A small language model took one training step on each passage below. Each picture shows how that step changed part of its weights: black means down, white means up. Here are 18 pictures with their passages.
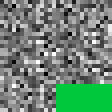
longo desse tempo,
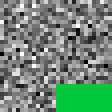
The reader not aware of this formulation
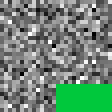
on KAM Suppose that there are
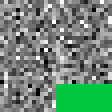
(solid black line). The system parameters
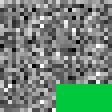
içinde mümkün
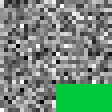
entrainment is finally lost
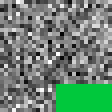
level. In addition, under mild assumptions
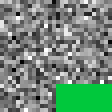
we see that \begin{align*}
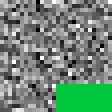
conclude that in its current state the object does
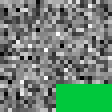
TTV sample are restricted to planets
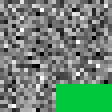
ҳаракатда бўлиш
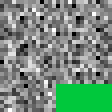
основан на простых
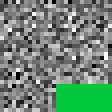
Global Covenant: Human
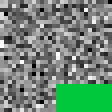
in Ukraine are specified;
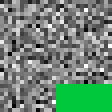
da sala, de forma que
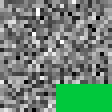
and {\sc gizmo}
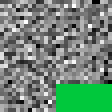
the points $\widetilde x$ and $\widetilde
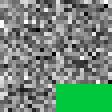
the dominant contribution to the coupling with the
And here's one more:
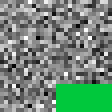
Sogang University, Seoul
